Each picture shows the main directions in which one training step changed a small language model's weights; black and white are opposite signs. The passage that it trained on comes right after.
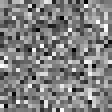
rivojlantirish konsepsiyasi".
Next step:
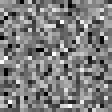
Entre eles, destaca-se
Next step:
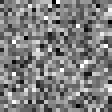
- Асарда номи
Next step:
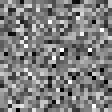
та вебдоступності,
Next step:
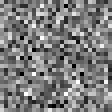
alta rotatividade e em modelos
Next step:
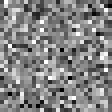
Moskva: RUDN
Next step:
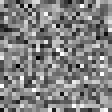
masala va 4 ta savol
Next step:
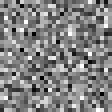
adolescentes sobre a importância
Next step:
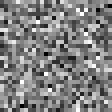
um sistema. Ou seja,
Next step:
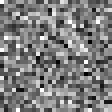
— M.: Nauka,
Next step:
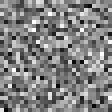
S. **Planejamento
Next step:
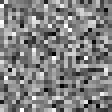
patrimônios, os seus
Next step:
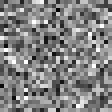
7 Video pada media
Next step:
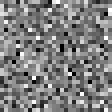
Том 1. Уфа:
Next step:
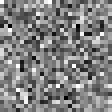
et performantes. Afin
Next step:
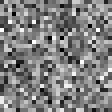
18. Kahharov, A.
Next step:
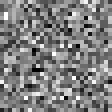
risco de quedas e
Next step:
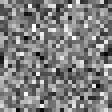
partidocracia y moderar
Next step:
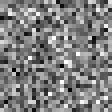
одному за змістом
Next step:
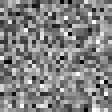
prédominance masculine
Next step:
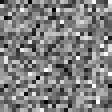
бўйича дунёнинг
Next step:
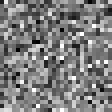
(2013). The influence of
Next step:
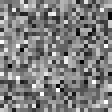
oraga bir **n** undoshi
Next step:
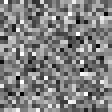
induktiv xarakterga
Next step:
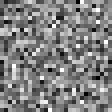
qoidalarini ishlab chiqdi:
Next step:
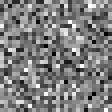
período de 24 meses
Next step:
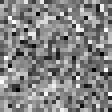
enkele belangrijke
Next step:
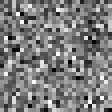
a duração atividade em cada
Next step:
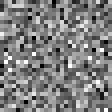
таких умовах,
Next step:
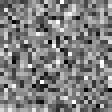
verstrekten laten het
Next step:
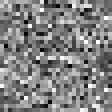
olarak dijital liderlik
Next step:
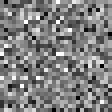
urmare a schimbării
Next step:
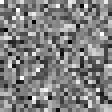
Tabel 1. Alternatif
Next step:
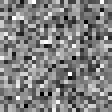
as comunidades permanecem
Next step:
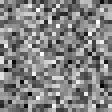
absoluten Konzentration
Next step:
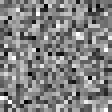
la identificación del concepto.
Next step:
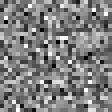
9,1 с га тенг
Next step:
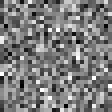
tashqari ilm-fanning
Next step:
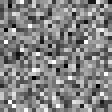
dirancang untuk
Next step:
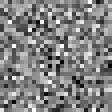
statistically insignificant
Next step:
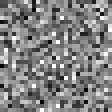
тим, що у разі
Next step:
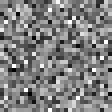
самарали амалга
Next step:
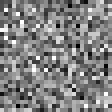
de relação: seja com a
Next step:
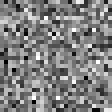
W, "Multi-Class
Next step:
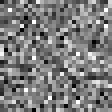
Филол. Наук. –
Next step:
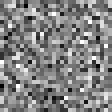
baholash imkonini beradi.
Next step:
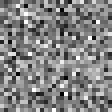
ainsi que les théories de
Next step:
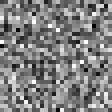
o'quvchilarning loyiha
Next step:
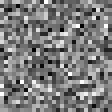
registro declarativo
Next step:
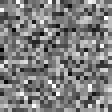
chiqiladigan amaliy fan
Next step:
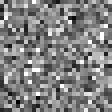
papel de los Ácidos
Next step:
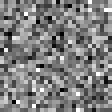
які своїм неучтвом
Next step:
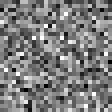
mulheres apresentaram
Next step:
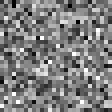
cuestión marxista es algo
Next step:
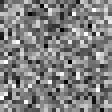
É em relação a essas
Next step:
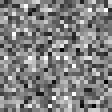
формируется кластер
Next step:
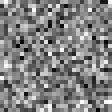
управлении бюджетной
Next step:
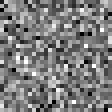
za tekstno kritiko
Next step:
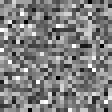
activitate personală sau de
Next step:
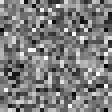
Index* (NDVI)
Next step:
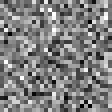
замены старых особей
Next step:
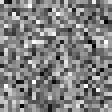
pedagógicas e docentes, tem se
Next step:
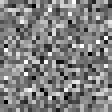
ўринли эмас.
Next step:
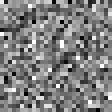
стимулювання. 11%
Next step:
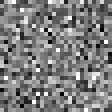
2001 Gründung der Judit
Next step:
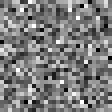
metodlari asosida o'quvchilarda
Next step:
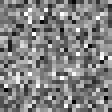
şeklindeki uzun
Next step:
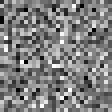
Evaluación del impacto
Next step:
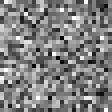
alam semesta, dengan segala
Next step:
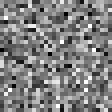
raqamlashtirilgan texnologiyalar
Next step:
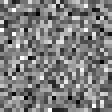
que la fermeture des
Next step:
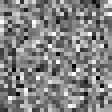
sərf edilən
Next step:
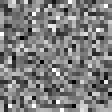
uchun, shaxs muammosi,
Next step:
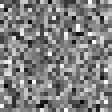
Cidade Com-Fusa:
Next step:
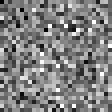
nova, chain pump,
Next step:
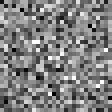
184. والسكران
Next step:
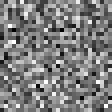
years of experience and
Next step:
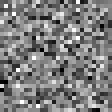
oshirdi. Shu doirada
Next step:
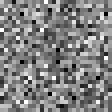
L.) hatlarının verim
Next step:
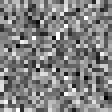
concise history of the
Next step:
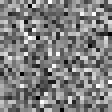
entre les demandeurs et les
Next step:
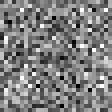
Зафаров О. З.,
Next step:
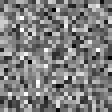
Statistika dan Persandian
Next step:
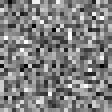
das ações e de avaliação do
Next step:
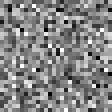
nekünk, az az,
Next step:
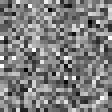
jo īpaši
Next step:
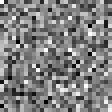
com que numa mesa de
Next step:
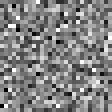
17 de diciembre **Fecha
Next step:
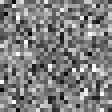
de Lacerda Mendes
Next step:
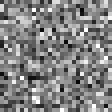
на борьбу с РАН,
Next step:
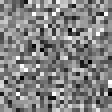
muomala jarayonida
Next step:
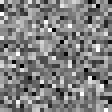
joriy etish va investitsion
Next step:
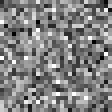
реєстраційний номер
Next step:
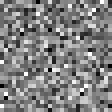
қадар педагогика
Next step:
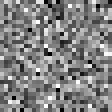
Todos los Autores están
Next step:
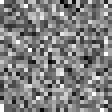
DM RC ₄ M E
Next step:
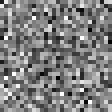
icraatlarında da
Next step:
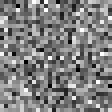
prefeituras do interior,
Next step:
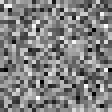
в 2021 году повысился
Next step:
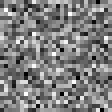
Houria Bouteldja y
